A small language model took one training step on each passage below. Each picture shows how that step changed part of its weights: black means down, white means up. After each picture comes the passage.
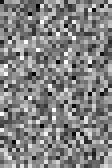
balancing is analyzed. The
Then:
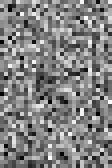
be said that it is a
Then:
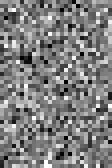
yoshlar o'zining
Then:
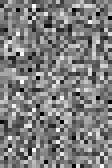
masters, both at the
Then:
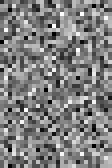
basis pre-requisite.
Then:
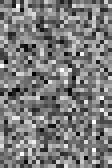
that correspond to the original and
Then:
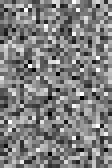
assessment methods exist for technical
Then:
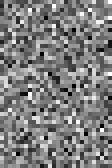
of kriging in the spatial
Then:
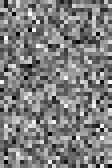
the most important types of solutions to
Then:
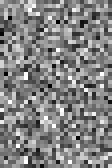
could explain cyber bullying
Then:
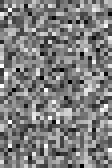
all multiples of 10. A
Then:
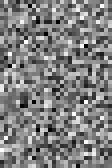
variations in trading decisions among
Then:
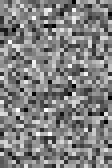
borilayotgan bir qator
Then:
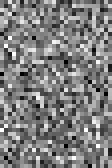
S Wan, and B
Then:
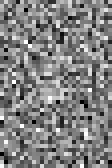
considérablement la
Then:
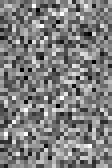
decisões do alto
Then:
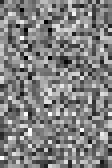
omillar hisobiga ham,
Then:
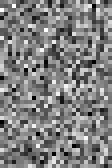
2 3 private double height; 4
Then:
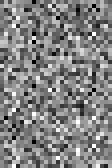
Humanidades Humanidades, a partir
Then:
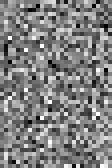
monitoring units. Although these units were
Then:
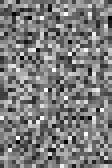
departure from the maximal
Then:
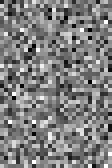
a Tertiary Care
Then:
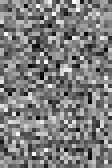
of alkali phenolates
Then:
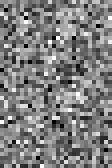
distorcida sobre um
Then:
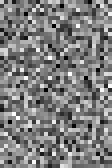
of rules Strategic management
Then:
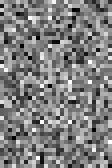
Let a subset Ω of
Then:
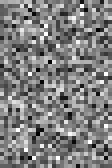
ideal hydrodynamics are generally
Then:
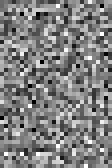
branches. The branches are
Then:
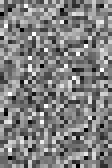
state preparation represented by the product
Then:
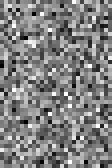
in global health whether it be in
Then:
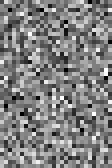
Ipak yo'lining
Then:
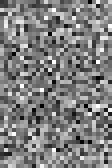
publications, receiving 21
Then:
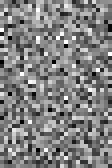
employed as it encompasses
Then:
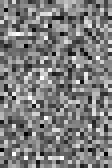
the framework. Most notable
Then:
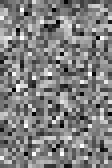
assumed: \begin{eqnarray}
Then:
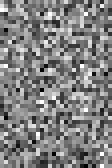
analogous to the original
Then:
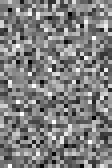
based on various methodologies dependent
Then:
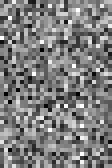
it is necessary to eliminate
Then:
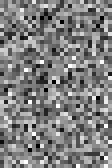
of experience. 3 Evaluation
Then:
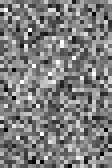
the former EROS
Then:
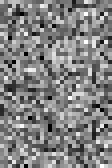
and exine ornamentation
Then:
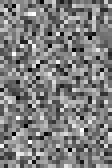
and a heat transfer from the
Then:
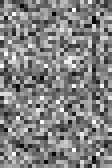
behind it, has led her
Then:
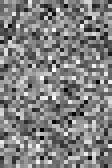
conducting, nonmagnetic
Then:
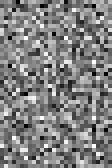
inverse relationship between inflation
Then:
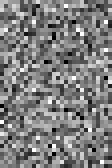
"Android Malware
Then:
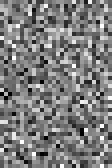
It is likely related with a transition
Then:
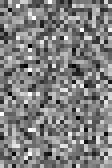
on an ingoing null
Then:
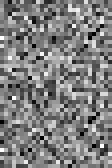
The vertical line indicates the physical limit
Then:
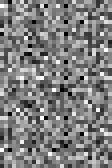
native will vanish and
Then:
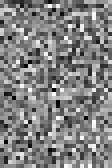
inverse scattering transform (IST)
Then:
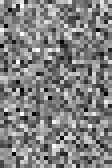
to ensure that, upon passing
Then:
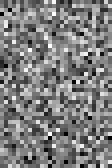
space. The most important and
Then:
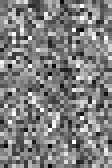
туризм ҳам
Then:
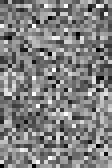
variables --- stars: individual
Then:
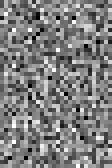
values of K_2 at the
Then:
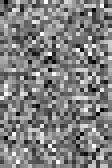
energy transduction be localized
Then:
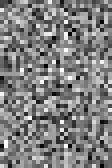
информационные формы
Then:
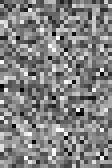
of space and time, a
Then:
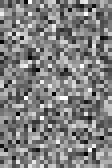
are constantly in contact with
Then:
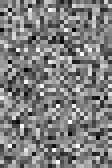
using fiber T2 exhibit a
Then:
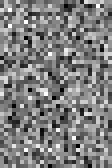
of the High-Resolution
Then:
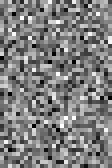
alone will soon be able
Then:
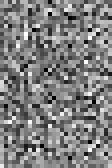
four additional galaxies have metallicity
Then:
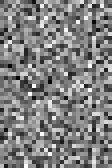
samples were collected. Among them
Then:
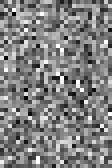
a species of Jujube
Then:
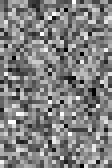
ряда факторов.
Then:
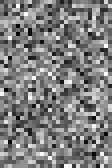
to the SM-like Higgs
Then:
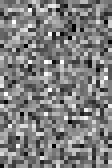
ning saroyidagi
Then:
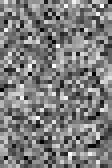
radical in both qualitative and
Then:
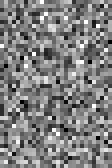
L17 catalog, and sources
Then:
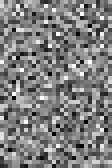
a partir da metade do
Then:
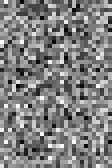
event, \textit{(3)}
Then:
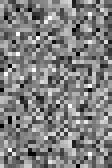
data from the synthetic model
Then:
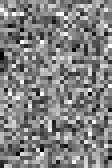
como “Tarea”
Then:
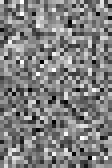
important to highlight that two significant groups
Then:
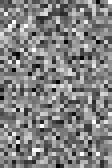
que precisamos refletir
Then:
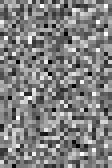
known firm upper limit to
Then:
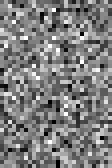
b:50000 high medium high
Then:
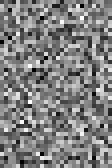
as a representative example. A
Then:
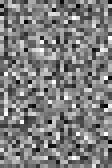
va targ'ibot orqali
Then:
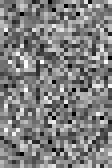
hududlarning tuproq –
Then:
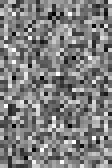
O'zbekiston bosh vazir
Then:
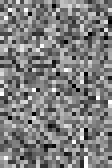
Centroamérica y el
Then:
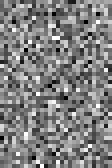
L.) damaging kernel
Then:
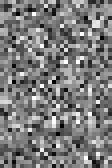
миру і припинення
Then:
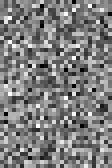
xavfsizlikka ta'sir
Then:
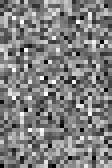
spectrum of an unstretched
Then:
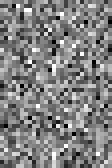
de calcaires de
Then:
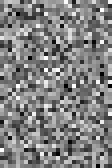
\mhr of someone who
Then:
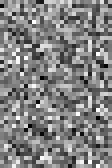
We adopt the transfer matrix
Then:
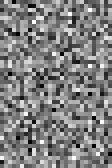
Insert now the text of
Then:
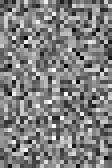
amount of data in order to complete
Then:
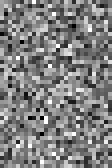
References 1. Habai
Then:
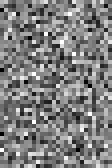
sementara 40 orang
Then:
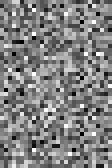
berayotgan quvvat
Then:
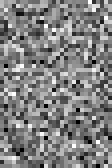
approaches unity for all centralities
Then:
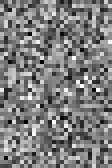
life can also be seen in the
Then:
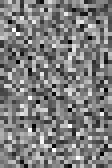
In this paper, the correlated
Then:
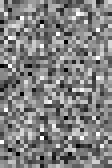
realização de conferências
